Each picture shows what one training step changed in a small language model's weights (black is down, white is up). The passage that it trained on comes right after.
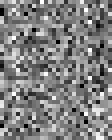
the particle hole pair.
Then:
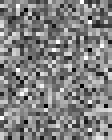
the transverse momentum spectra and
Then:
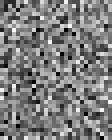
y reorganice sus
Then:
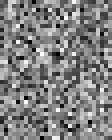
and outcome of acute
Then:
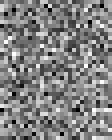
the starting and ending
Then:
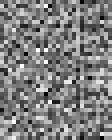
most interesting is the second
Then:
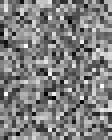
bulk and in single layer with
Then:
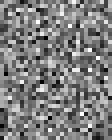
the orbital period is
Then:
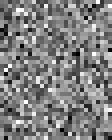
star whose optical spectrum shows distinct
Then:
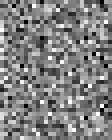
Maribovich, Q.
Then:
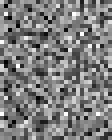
saúde física,
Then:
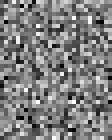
remain flat even outside the
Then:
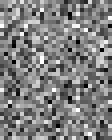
whose Liouville constants
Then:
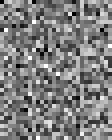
An updated systematic review
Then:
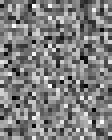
shows spiral plots for
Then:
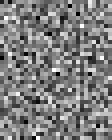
și rusă a
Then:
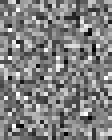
desenvolvimento econômico
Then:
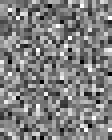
ocorre de maneira
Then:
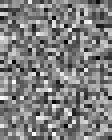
of the relevant questions
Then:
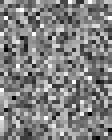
for approximating the posterior distribution
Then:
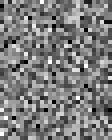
{\it whole-partial}
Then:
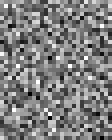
The inflaton decay
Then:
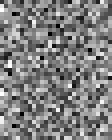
also for the emergence of
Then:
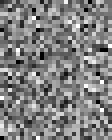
a revolucionar
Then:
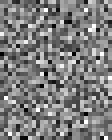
apparently isolated
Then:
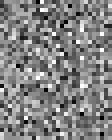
kar bola maktab
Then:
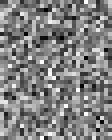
dramatically, due
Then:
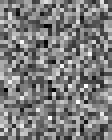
addressed the problem of
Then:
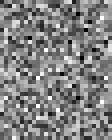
how the odour associated
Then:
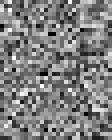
difficult to perform the time and
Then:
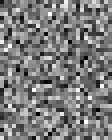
de uma sociedade mais
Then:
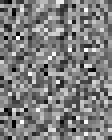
inferiores foram
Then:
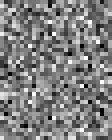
the rest of the ISM
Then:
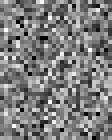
numerical methods. These steps yield
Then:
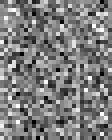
the English language for
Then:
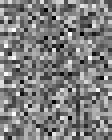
тезисов. —
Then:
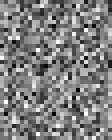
this hypothesis, it
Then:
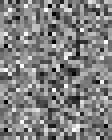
XML Editor interface
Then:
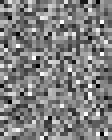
(UAV) lo
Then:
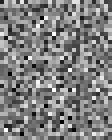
etmoqda. Format
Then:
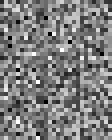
advantage for a device
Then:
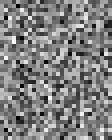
in een jaar 18
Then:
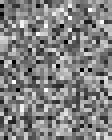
of the original 4697
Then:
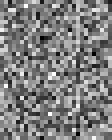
Computing, TPA
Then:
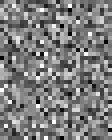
condiciones climáticas
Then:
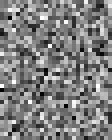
the identified problem, c)
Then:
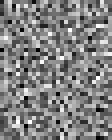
and input it in expressions
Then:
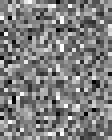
discurso propuesto
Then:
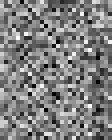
independent of the first two,
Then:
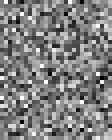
spatial characteristics of an object
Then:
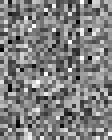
Bourdieu. Em
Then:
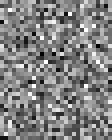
to disturb present
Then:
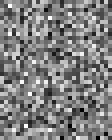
age $\tau$ are
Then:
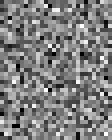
\eeq becomes source for
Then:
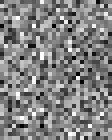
isotropic and crystalline
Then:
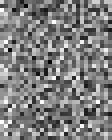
public as private, which
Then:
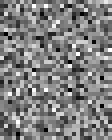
протекающих в
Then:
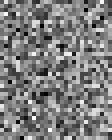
requirements, explicit agreement between
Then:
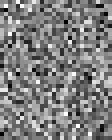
theoretical principle etched in
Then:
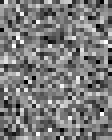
lensing provides a powerful
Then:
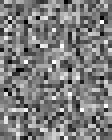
L. Sanjar.**
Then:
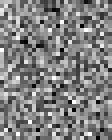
the skill of
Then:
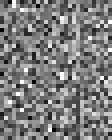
contexto que precisa ser
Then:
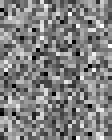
interpreted without the aid
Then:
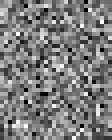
on small scales (see,
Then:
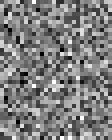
(baze de
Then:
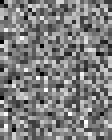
indicates that the previous result
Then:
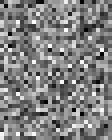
we can quote three main
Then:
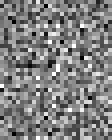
ya indirgeme ile
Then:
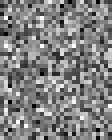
omili sifatida katta
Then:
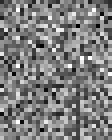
mudança cultural bem
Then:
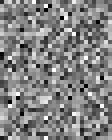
and (d) are same
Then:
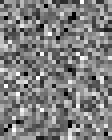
kabi o'zgarishlar
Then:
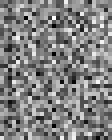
flow properties of He~II
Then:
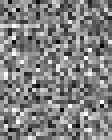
the Coulomb interaction.
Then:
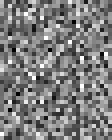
sheber atqara
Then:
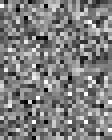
вони можуть
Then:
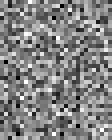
resource]. – Mode of
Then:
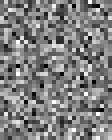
numerical observations. We note that
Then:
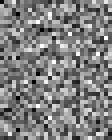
desde el barco hasta
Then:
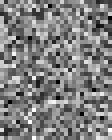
In the right column, the
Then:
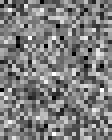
both spaces as products
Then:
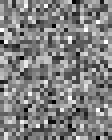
and $\tau_0
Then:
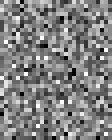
reported in similar young
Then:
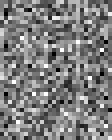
the FSRQ
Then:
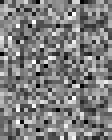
to a larger class of models
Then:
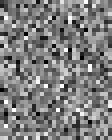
Aprecio que,
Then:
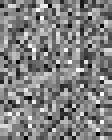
- threats and
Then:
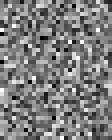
for training, while the
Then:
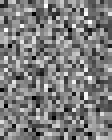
weak limit of the metric
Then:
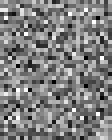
check our mean-field results
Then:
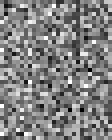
u dětí
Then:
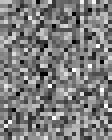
Notably, the
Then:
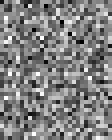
equal to the collapse
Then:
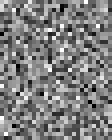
for vessel–ice
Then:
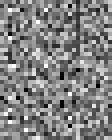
Keywords: food
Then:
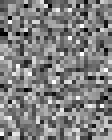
\eeqq This has
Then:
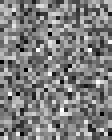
the increase in energy arising
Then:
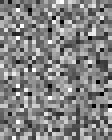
os impostos terão
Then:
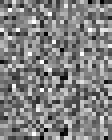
pueden no influir
